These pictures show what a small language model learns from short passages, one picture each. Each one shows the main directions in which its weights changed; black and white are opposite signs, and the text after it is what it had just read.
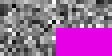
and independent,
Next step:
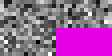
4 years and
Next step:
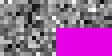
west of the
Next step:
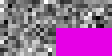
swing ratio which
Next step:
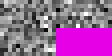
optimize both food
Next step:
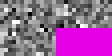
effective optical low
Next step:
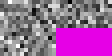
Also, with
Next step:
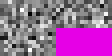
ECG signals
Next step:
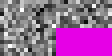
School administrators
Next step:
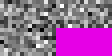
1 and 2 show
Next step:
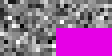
heart disease and
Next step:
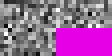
the kinetic
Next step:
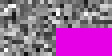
process more robust and
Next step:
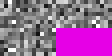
standard deviation of
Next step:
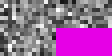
random method.
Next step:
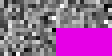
a visual pattern or
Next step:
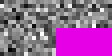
shed light on
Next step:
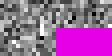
Figure S7.
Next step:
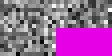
and the user
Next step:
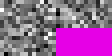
consumption rate to
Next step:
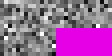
the development of special
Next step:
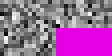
highlights dataset
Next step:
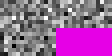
characterize pathway
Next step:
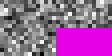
experiments. All authors
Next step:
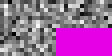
supervised the
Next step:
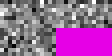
educational programs,
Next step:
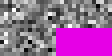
from conventional
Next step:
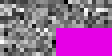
are mainly treated
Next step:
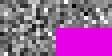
\alpha \\
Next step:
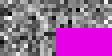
nature were analysed
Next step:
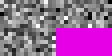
manipulation of
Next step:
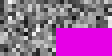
first CCS
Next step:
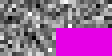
until now,
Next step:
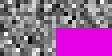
Organization in
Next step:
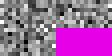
and Q^2
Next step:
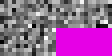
analysis gave the
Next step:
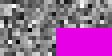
is far more complex
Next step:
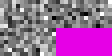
ED a problem
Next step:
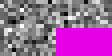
bur base,
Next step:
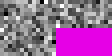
research is the analysis
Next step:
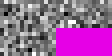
an early optical
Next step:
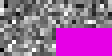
into three types.
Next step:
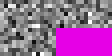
princesses are
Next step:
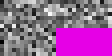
critical to avoiding
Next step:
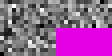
Such collisions
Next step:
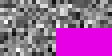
is a radar
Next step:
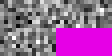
We assure you
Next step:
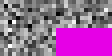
b. Average
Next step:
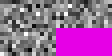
has declared
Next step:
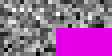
induced in this
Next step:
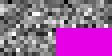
supported by several
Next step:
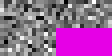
13: Distribution
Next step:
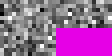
measurement. In order
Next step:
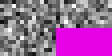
species complex are the
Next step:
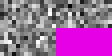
The correlation between
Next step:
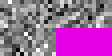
low success rate with
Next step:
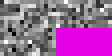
it to be
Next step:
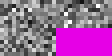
of ideas and
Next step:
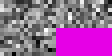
with a significant body
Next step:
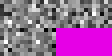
This shape of
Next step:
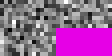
continued detention
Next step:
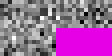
The results show that
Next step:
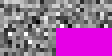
we discuss the
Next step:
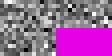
all this time in
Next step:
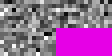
good backwash
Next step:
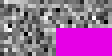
the motivational
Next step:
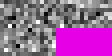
the surrounding
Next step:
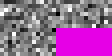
good category,
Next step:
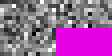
practice recommendations for
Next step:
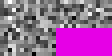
temperature during the application
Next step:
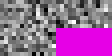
\psi <
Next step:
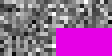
to ensure even
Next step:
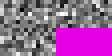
convergence for
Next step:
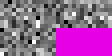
- Cai,
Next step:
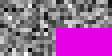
want to know how
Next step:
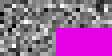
All mandatory
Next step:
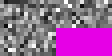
the determination of
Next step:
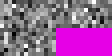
has a different effect
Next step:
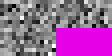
well as the task
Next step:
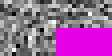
to 12 years of
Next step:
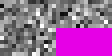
Figure 1:
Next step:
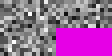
infections. This
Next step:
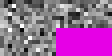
is advantageous
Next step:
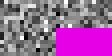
it was not a
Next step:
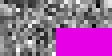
to the center
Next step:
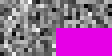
lacks a
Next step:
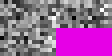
first to start
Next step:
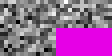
placed in each
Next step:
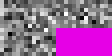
containing these
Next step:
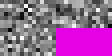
initiated within each
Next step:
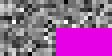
were subjected to
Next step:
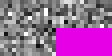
dependent variable will
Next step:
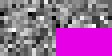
effects of P management
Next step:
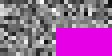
teaching, the use
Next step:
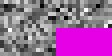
given the advantages
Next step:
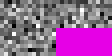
- the formation of
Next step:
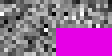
considered one of the
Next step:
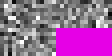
SE has
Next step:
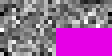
program. Table
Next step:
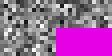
classified data are
